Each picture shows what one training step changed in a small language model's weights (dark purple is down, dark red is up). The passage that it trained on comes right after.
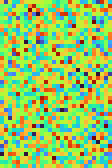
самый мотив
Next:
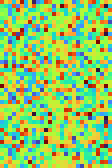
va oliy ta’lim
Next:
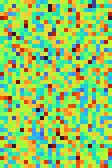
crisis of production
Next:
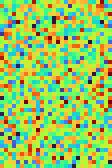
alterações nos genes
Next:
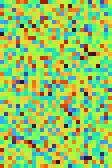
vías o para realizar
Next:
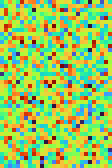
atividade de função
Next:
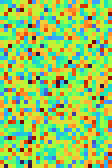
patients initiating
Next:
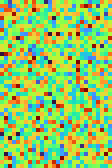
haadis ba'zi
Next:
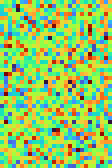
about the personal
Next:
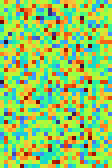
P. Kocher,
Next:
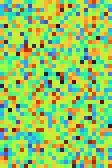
leksika boshqa
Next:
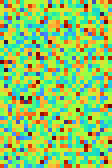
para úlcera por
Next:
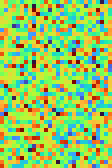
экологик вазият
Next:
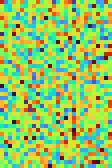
de su propia tradición
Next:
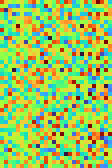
маъданга эга
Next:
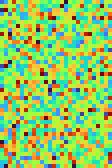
и состоянием
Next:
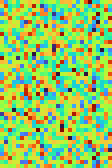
costumes e
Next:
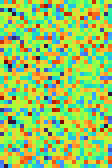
الوزن 6 (P
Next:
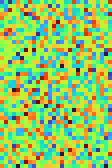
sredine. Od
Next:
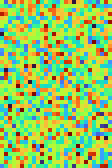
oladi. Quyida
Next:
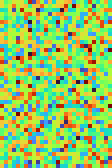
sangat patuh,
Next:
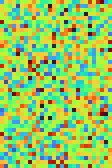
etadi. Sababi
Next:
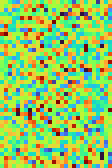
op het gebied
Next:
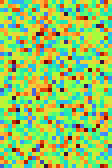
из с. Аслана
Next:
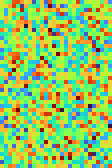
de carne de cerdo
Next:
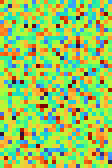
beheer van het
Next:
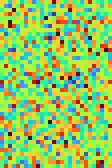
sentence or release
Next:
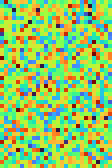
Anlarının İkonik
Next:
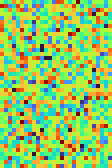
egy tagállam
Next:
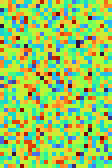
M. Cognitive
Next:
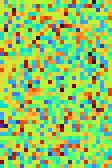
y poscosecha,
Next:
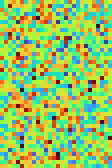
também suscita
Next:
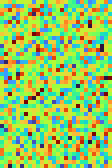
este negócio podem
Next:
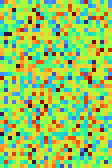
jika terdapat
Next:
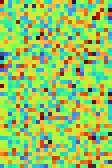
yıkılmıştı. 6
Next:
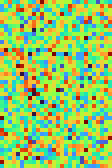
mohiyati, uning
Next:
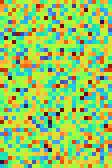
- Instituto de
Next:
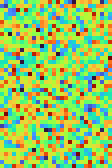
harus kecil untuk
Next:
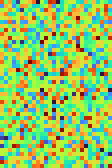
4) dimensão
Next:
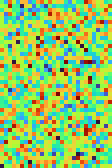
Herrera B,
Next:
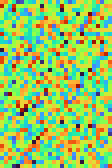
education, children
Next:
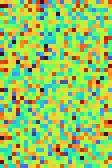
Skills University,
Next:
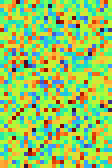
необходимых для
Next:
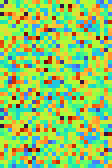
технологий –
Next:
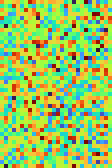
религии мари в
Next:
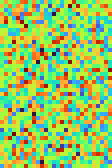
para otimizar a
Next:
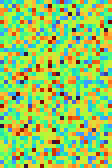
довгий час
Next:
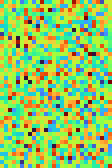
tampas de pedra
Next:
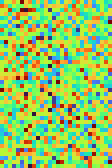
folyamat – a
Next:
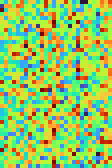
que pueden contener
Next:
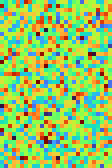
Angebote zur
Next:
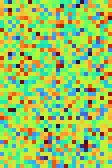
Ukraine after
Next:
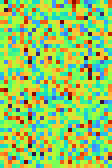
process for students of
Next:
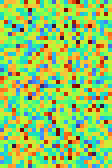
de crédits
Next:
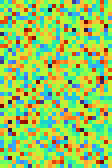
orasida yashash,
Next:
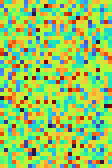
растений, и
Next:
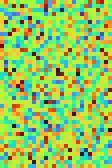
joylashgan Nukus
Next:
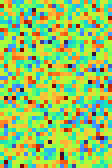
take place
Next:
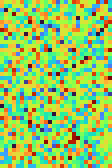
de ronca bocina
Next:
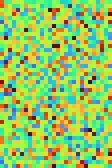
overall institutional
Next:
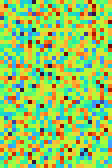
joue un rôle
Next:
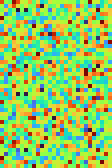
o'rganilgan va
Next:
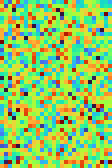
a do edifício
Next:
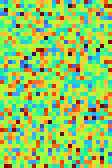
of heterogeneity
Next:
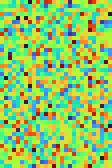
bo‘lma ado
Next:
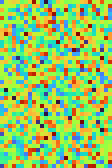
hier um Angabe
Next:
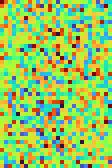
desenvolvimento do
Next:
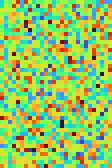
основные требования
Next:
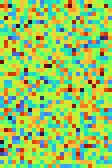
yuridik fanlar
